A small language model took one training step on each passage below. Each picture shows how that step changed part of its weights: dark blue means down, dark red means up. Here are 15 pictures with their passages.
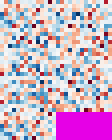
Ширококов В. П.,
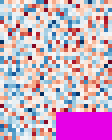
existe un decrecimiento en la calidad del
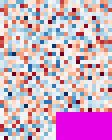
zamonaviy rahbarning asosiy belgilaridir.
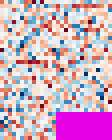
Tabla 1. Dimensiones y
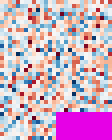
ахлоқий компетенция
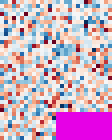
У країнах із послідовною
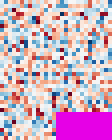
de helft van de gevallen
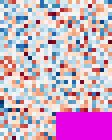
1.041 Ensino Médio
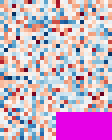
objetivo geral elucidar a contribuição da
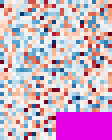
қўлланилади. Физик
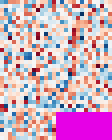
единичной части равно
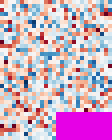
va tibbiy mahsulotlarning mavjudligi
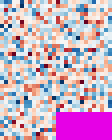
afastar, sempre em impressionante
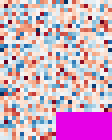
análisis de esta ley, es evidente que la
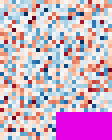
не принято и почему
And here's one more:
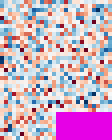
*BEFAR* 292, Roma
